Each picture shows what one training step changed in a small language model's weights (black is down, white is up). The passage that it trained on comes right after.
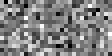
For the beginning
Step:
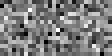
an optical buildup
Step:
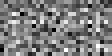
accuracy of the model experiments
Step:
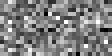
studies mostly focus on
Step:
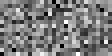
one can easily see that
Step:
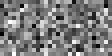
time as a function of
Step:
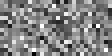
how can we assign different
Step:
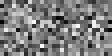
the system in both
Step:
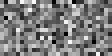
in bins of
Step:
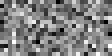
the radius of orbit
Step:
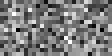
and of energy in the
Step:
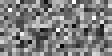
QSOs lies
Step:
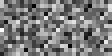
advanced techniques to
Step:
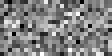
two excited states
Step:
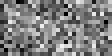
with respect to their maximum
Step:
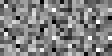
successes, a
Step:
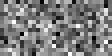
on time as a
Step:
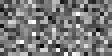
containing a relatively light
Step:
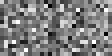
clean limit.
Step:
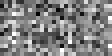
of the magnitudes of
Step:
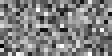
particle spending
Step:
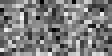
and above, we see
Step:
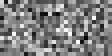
faster than the best
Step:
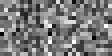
acts as a control
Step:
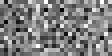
degrees with respect to
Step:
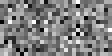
to small internetwork
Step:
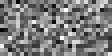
for this problem were rather
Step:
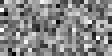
the bundle
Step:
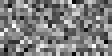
in P97) to
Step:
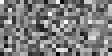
necessary to assume that the
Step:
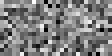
the brane will be
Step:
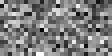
two items on
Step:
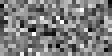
their increasing scores
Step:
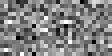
three choices of
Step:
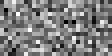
This is an interesting finding
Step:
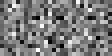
are used for all
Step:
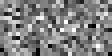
her actions
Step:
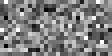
RA and TA
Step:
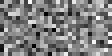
indicate the model performance.
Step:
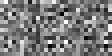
target DBMS
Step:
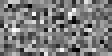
does not like all
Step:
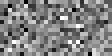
subject to two
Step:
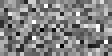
it will leave
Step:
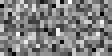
not only release
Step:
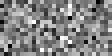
the interband contributions:
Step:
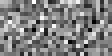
method is employed to
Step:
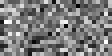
promise as it
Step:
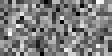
incoming degree equal
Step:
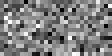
embedding vector and
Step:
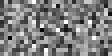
we consider as natural
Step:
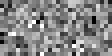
$Z$ is
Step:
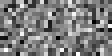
is found to be variable
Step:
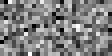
Einstein Ring
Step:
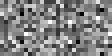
surface polarity.}
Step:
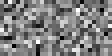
first convolving
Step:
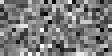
makes every upward transition
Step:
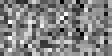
from the combination of
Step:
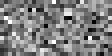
contaminate the
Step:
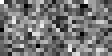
obtained by taking
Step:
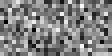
shown schematically in
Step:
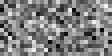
due to free motion
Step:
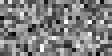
to introduce timescales
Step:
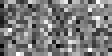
by exploitation of
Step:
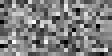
the complexity of the
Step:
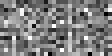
first application of quantum state
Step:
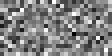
a giant
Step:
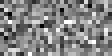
conventional quadratic
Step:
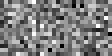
we find that it gives
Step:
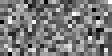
to create a
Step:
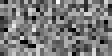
component or, although
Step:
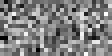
peak power is an order
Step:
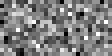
the observed X-ray
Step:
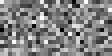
images of four different
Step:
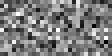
a very thin
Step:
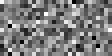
in a collapsed
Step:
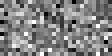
our theorem with available
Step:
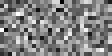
a important role when the
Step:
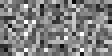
for the longitudinal
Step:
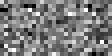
parton scattering and the
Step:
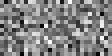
not configurable enough to
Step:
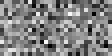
of elliptic
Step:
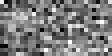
given by a sum of
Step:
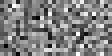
are found. The
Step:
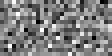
is true up to a
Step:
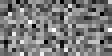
near the initial or final
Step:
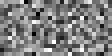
If the effective cosmological
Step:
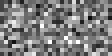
of the probe,
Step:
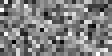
and helium the
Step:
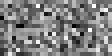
their effects. % %
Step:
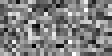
and the number of
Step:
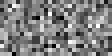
are divergent but
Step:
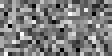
of them works only
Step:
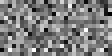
to different regulation
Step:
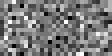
other useful scenarios
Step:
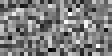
intermittency in
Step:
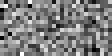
give a value that is
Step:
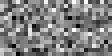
{\em Top
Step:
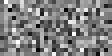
isomerism and
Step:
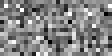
heavy quark,
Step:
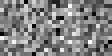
Thus the mean of the
